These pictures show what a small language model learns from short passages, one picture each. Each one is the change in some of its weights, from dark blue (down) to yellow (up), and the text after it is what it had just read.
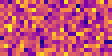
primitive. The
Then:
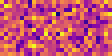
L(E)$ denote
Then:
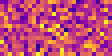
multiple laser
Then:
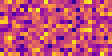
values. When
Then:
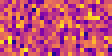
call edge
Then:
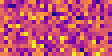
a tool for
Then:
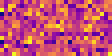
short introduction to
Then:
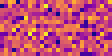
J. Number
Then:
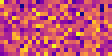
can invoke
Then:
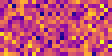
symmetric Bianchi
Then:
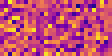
steps. In the
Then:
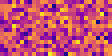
but we will show that
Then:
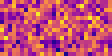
a new method to
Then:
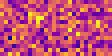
of the set ${\cal
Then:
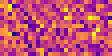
1 $ for each
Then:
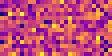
on its ability to
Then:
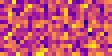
Both the reference
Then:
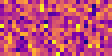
curve fairness
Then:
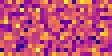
type. For the
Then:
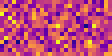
that the increase in
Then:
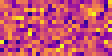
Figure 4(a).
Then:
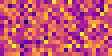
and the uncertainties
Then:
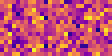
converges to this limit
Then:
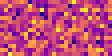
on a scalar
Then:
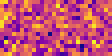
bialgebra of
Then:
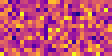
end of the
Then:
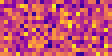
comparing it
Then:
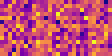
this estimate can be
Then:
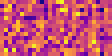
proceed to the
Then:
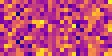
show the errors as
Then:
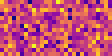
as exhibiting
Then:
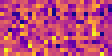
proper cycle if there
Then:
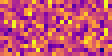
are going to
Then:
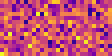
media containing
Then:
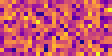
$v$. We find
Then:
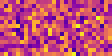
evolution of the
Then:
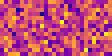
into larger systems
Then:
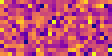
, \] which is
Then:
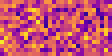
if we compute
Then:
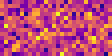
that there is no
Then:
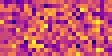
in the usual
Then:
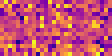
labelled graph
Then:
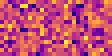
centres form a
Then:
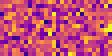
$1$ is not
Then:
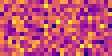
\in K_\lambda
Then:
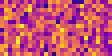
left invariant
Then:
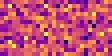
Oak Ridge
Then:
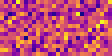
quantum speedup is
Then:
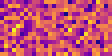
This is in contrast
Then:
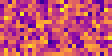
studied in more
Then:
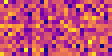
constant functions simply
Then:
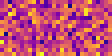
coupled to a
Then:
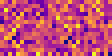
respectively, the representation
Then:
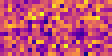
easily see that
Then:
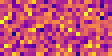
opposed to
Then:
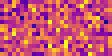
a generation of a
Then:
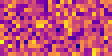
that deform the
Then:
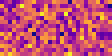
transactions on
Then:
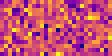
cases involving
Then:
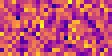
equals ${\cal
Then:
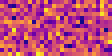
the inelastic
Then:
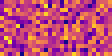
The difficulty
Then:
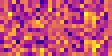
of the matrices
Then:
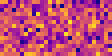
connecting operator with
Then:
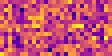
width $\Delta
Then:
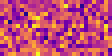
from the condition $k
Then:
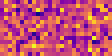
Lax pair
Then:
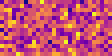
decreases with
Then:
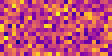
that the characteristic polynomial
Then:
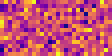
now on. Both
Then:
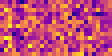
consider two-dimensional
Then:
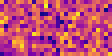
we will have \[
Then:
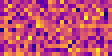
similarly in the first
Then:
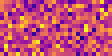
For nodal
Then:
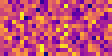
most of the cases
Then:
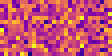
\nabla q =
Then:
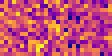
of all conformal
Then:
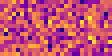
well known that a
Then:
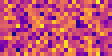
field induces
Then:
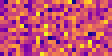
ARI. We
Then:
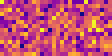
such that for every
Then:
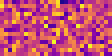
\overset i =
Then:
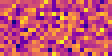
numbers, and from
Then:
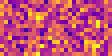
of the term set.
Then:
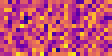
size of the choice
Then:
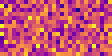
quantifies the degree
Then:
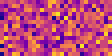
that the error is not
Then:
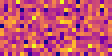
\left | \sin
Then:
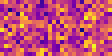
find the isomorphism of
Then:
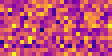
used to get an
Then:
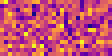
a biasing
